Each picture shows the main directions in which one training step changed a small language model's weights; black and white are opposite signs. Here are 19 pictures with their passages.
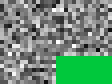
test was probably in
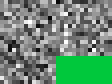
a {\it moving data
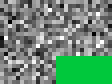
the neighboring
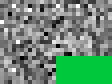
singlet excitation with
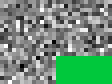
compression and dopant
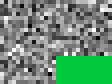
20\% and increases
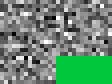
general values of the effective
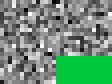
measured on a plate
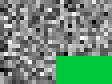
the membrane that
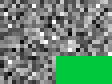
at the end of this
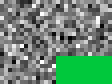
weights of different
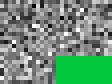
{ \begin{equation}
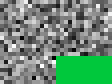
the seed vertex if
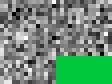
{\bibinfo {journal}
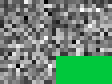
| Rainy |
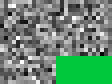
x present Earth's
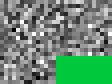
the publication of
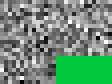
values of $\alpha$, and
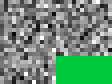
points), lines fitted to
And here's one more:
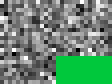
dispersion (see the
